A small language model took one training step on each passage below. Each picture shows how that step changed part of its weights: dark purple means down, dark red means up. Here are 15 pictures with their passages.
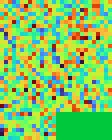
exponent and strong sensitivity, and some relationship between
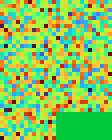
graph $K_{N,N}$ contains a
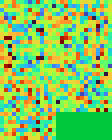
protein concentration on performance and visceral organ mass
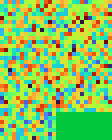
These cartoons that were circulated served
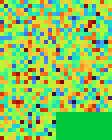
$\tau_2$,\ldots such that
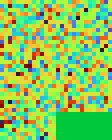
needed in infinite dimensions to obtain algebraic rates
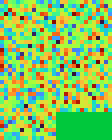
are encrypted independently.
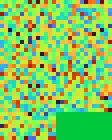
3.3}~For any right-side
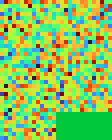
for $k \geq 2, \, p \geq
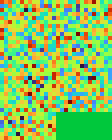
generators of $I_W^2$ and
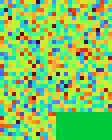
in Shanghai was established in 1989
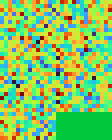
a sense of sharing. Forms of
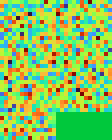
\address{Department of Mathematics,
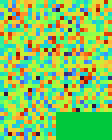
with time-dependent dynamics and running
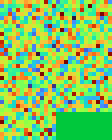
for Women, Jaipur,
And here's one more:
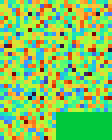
Seifert fibration is provided by the
